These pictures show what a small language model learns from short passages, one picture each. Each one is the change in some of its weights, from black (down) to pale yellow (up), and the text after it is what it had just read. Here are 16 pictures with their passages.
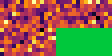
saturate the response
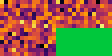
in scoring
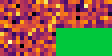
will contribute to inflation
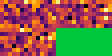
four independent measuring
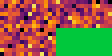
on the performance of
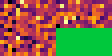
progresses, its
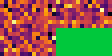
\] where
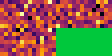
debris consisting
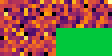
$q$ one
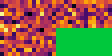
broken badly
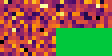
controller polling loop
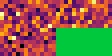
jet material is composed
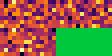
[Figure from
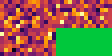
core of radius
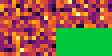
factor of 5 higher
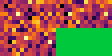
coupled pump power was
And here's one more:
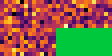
para &
